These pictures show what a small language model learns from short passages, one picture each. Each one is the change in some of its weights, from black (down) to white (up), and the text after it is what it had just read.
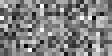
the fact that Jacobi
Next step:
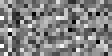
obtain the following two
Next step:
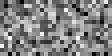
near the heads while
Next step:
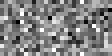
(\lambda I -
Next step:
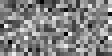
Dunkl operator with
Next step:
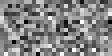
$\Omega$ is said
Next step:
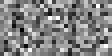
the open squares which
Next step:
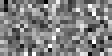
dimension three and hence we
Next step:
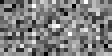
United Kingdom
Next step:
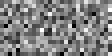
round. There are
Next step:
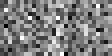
the element that led to
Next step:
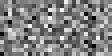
can be seen that the
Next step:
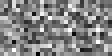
$g$ be a
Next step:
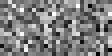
see that, for
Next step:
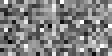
from Proposition 3.1
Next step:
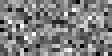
emergent financial
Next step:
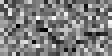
neutrino event are shown in
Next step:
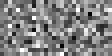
to the chart \[
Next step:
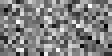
spatial point there are closed
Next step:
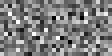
\textemdash &
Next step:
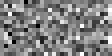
and be lost in
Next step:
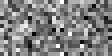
system of the form
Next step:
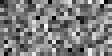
markets over a
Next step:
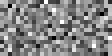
on which the action of
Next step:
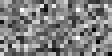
evolution sometimes refer to
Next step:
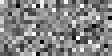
$2N$ real
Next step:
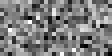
algebra at a point of
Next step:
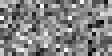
the NURBS
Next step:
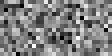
\ee Putting
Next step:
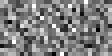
special fiber in the model
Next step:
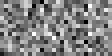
trials with multiple types
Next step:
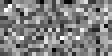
occurring simultaneously; see
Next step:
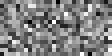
Bragg laser system
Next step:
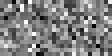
negative} integer. This
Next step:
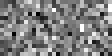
and branch flows.
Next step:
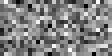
replace vertex $i$
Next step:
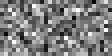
lemmas give explicit formulas
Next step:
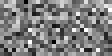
V_n$ with
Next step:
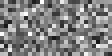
what the present proof
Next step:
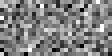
the subcluster core
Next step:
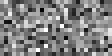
gets the maximum SNR
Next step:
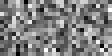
of Inamuro et
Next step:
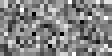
to $M$, by
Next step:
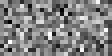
lemma was proposed,
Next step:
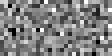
on hyperbolic plane. The
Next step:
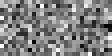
the sum of its
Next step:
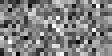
the mass – age relation
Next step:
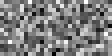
twice, in
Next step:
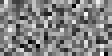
slice representations that a
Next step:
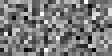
\item is analytic at
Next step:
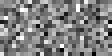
not unique. Finally,
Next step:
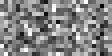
not possible and the second
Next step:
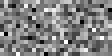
field $\phi$. The
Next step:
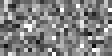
steady-state solutions.
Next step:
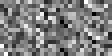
is the natural basis in
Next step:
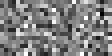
is currently under way
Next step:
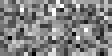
to Bob, who
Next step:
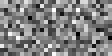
of the Borel transform it
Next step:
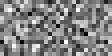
loops) has
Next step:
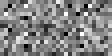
mass matrices with positive diagonal
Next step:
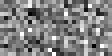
nuclear shapes.
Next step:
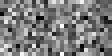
number of iterations of
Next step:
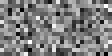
folded map after
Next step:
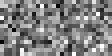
the observables is provided
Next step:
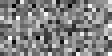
Unit \\ University of
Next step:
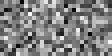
R suggests that this
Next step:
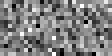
linear systems. Such scaling
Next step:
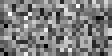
radiations, waveguide
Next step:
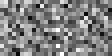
of the two numerical solutions
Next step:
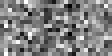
Exceptional optical properties
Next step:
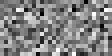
impressive precision because
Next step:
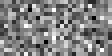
equations and two jump
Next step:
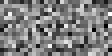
predominately consisting of
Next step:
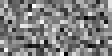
behavior of the algorithm and
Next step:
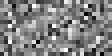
ones that can be
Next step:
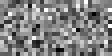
wall time. As the
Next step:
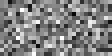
lead to unsatisfying
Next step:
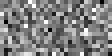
primitive modulo
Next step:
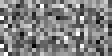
the initial time, the
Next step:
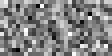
of this $Q$
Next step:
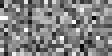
Note that you need to
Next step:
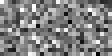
different parametrizations for the
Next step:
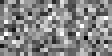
two theorems, which
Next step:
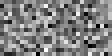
would benefit from such
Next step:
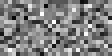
\title An Index
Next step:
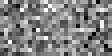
2). The probability of
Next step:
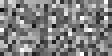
a subsequence, we
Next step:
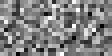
which are parallel to the
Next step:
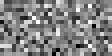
different equalizers with
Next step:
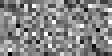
condensed matter systems
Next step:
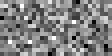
each stage of play,
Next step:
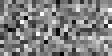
\Proof. Let's
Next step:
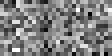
to nearby solutions of
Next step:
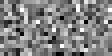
increased. Our numerical results
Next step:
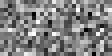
to an imperfect
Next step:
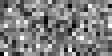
potentials has been studied
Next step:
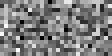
a seminal result
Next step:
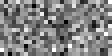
breather is not
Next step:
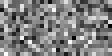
0$ for all
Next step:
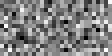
branch has the effect of
